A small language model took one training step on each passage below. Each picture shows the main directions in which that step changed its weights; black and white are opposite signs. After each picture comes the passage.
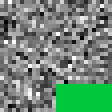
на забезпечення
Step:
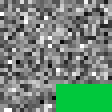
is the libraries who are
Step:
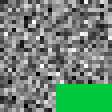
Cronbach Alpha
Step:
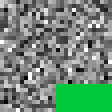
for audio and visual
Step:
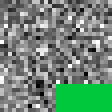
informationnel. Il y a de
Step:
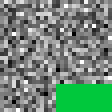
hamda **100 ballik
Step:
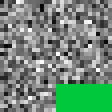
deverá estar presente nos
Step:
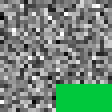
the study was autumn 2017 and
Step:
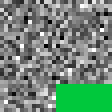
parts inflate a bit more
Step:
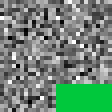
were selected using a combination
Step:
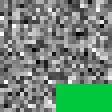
cholera mortality
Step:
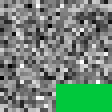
tahlil qilinadi.
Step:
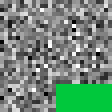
& Khairiyah, N.
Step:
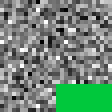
shows a summary of the
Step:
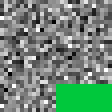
10.5 million, are
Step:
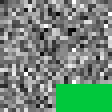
de acordo com Antony
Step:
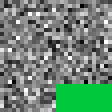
tomonidan estetik
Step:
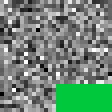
not have press and universities.
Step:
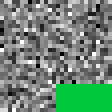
com 25 quadrados em
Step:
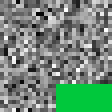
*P. pinnata*
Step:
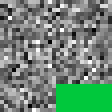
tilida namoyon
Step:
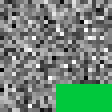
short-range connections
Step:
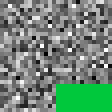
potrà adempiere
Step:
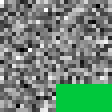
ser trabajadas dado su
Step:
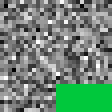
At present, the environment has
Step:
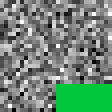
built and installed on
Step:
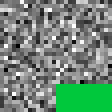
by the disappearance of
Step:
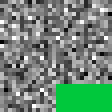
wieder aufzulösen
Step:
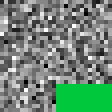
sampling sites contain
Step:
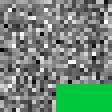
ggf. weitere
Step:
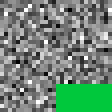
to iodine-based contrast
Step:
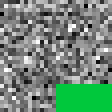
tinglovchilar bilan
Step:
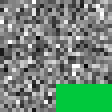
oziqlantirib borib
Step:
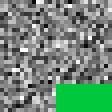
evolving approach to gender
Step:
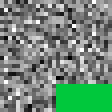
and tourism to the city,
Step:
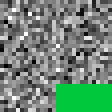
length (-), tail
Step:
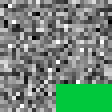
be the holiest and most
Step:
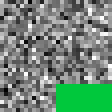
of carcinoma recto
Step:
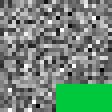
saber, criatividade e
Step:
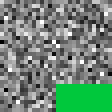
and weight were recorded in
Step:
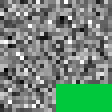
общества: в 4
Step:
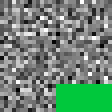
dental fuerte:
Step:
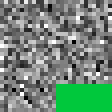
due to translocation Or
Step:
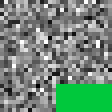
segmente o hiato de
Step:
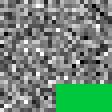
timed and personalised
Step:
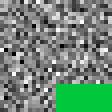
of the mind that is positive and
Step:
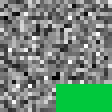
not yet) open documents
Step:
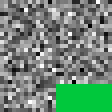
it. They also have the
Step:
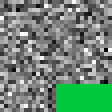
March 2026 Accepted
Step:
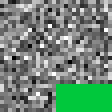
as a fading flower
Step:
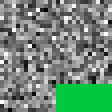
broad band present in the
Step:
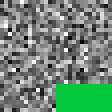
– крупный или
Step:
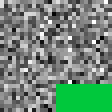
haja principalmente uma
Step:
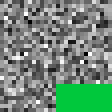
to follow? (Please consider
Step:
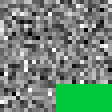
N-R Lineal 10 x
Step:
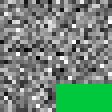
ion to intermediate products
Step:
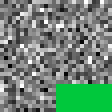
per synthesis was
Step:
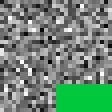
enjoy the luxury
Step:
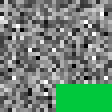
world. This experience is
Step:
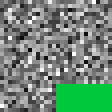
FERNANDES, E.
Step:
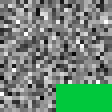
simulation offers a secure and
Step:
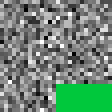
6. Management Oral
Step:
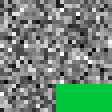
significativos. Entre
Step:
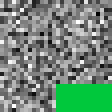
showed that growing media
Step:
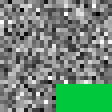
qiziqishini yanada
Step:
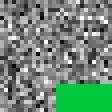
amounts in other tested
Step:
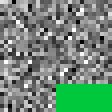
Many old cases are
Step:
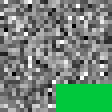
Henri MOLLERON
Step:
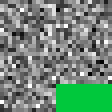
modern stage art, in the
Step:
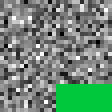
yields some important results:
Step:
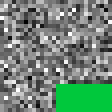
are also critical within modern
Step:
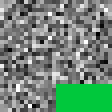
the death of the person. But
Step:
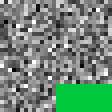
В експерименті
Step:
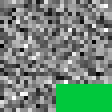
of strategic failure of the
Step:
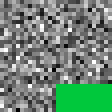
both EPNs. The method
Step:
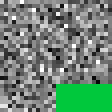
these competences, it is essential
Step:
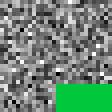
Index Factor volume 2
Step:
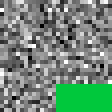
de las habilidades planteadas se
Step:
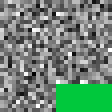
a protective role in a
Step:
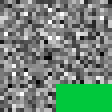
the Matched Filter
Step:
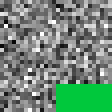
semilocal convergence of
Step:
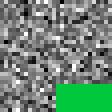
todas las empresas
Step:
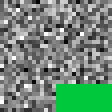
sustainability. FDM is one
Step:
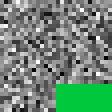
on large-scale
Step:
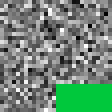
the patients with COPD had
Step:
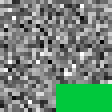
maintain permeability of
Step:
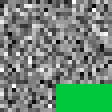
of target audiences.
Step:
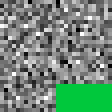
el indicador izquierdo
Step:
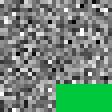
These factors affect not only
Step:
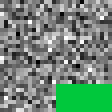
"doutrina": quando
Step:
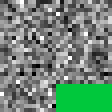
de saúde. *Revista
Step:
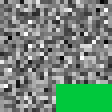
Pumped Hydro
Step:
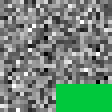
edges at specific locations,
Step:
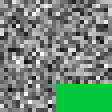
ya'ni badiiy
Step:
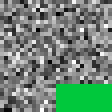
la precisión de los resultados
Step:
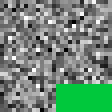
lozim. Vaqtni
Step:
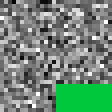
les stratégies de la
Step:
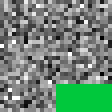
Table 8, which is the
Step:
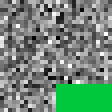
em: 13 de julho de
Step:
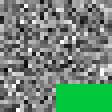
and reliability for GHI
